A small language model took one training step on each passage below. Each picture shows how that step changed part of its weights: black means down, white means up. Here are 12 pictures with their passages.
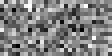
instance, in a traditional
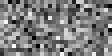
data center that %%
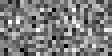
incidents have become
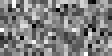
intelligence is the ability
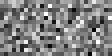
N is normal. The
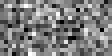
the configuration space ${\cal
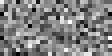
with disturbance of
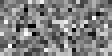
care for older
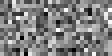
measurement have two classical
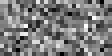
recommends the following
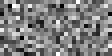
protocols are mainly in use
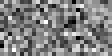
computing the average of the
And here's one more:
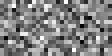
at the expense of
